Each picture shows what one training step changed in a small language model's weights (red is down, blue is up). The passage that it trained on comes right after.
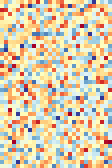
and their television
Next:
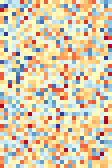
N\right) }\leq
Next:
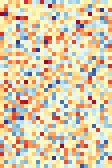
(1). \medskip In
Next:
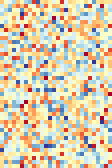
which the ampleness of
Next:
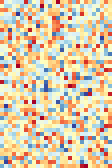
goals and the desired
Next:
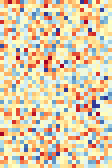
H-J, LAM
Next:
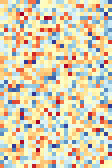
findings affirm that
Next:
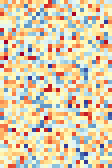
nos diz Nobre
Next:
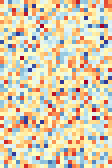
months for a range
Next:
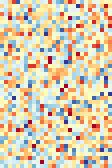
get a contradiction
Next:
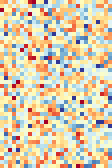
the treatment group
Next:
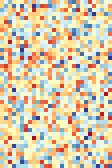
layered security
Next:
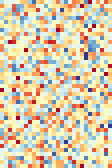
sides. From one
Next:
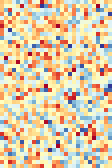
ega bo'lgan
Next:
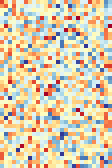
by the works done by
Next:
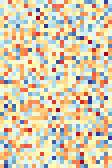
or \double\ in
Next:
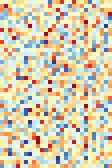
York: ACM,
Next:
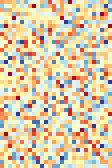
for $i \neq k$
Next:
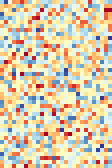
serious organizational
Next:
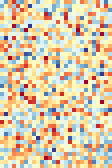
oftmals Opfer
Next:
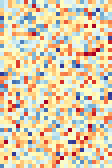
tecnología e
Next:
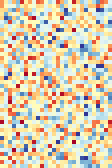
flow possesses a
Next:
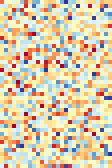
Supporting Information
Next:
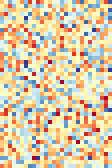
under 5 years of
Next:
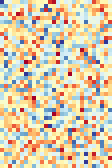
of $f$ along the
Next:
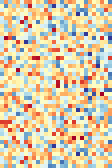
the level of learning
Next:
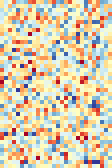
μm with good
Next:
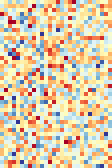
diciembre se notan
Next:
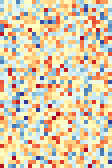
deflated algebra (which
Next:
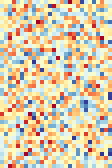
scoring methods. It
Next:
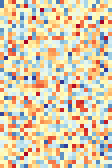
point) fourth order
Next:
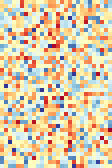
Berkaitan dengan
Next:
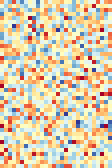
remained unvaried
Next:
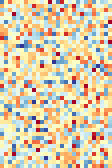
this expectation must be
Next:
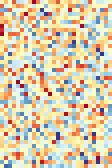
identity matrix. Define
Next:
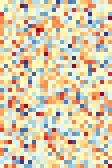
o'z kuchiga
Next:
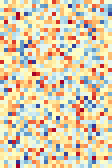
is not very far from
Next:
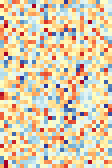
was undertaken in
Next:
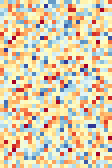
utilized geofencing
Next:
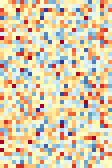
correlación entre el
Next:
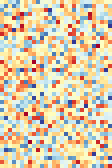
slice $U$. We
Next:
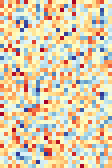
(LC). Bij
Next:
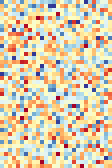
mães. É
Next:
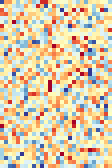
g‘ubori bilan
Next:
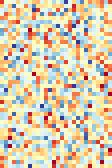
clearly showed the
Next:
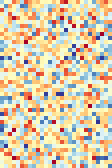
given 300 mg. of
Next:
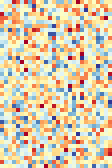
of complex product system, and
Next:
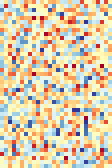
Revolution: A
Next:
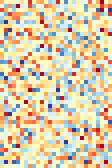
be written as the
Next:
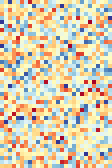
new technologies. In
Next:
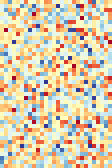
follows by an easy
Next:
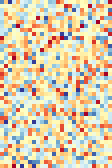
product. In view of
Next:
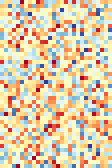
2-dimensional subspace
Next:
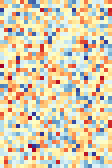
to survey a few
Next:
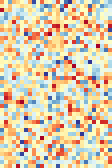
14. Reason
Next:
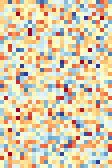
a specific way. The
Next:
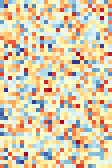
al. Nurse's
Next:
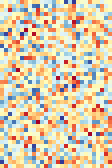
being responsible in any
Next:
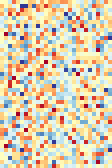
study on the PVDG
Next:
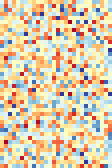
by corresponding element in
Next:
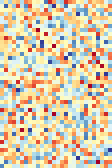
the input variables.
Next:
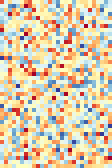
of the Alexander
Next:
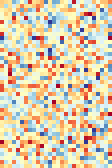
floating time. More
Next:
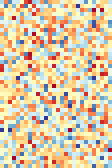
$n$ vertices.
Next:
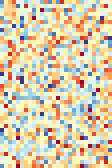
four is provided.
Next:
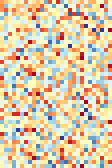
18 which is one of the
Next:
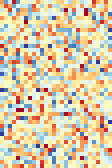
annihilated by
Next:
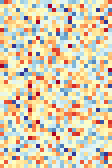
signals we must use the
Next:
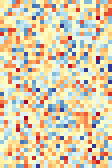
compared to the control
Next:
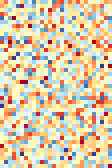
interethnic relations
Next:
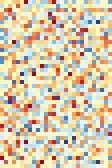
Tourismus- und
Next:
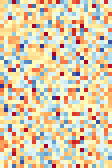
problem for $\A_G$
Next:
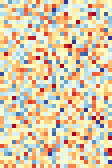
with multplication defined by
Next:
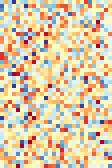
9) L. Cheng,
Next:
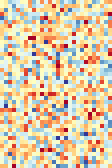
Задача G
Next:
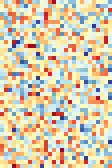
propagation time span
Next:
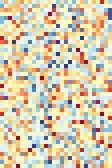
perceived physical
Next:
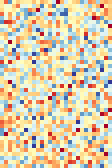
can find several recent
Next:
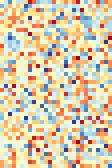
graphs. To any
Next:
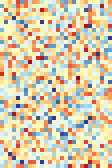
value at the antenna,
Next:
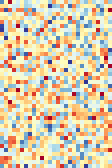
suffices to take
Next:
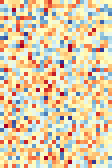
Sci Heal -
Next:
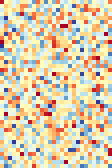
e resultados
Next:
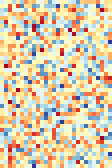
a matching family
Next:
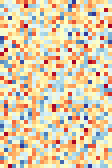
are normalized Haar
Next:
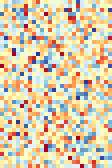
the treating strategies
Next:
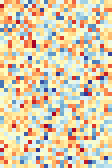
of the cones $B$
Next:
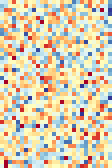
pode influenciar
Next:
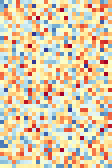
al. Heart and
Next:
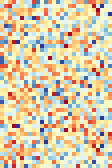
de las bacterias
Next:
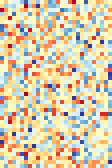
to countries in need
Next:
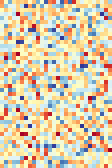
that the eigenvalues of
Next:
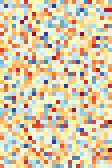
the matrix $A_1$
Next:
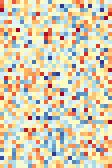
A. However, the
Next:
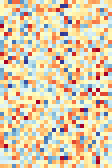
case. \newblock
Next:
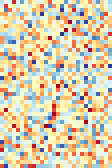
any element in $\Gamma$
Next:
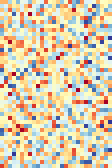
asigură integrarea
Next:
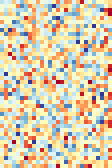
involved, and the
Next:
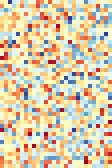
yuzaga kelgan
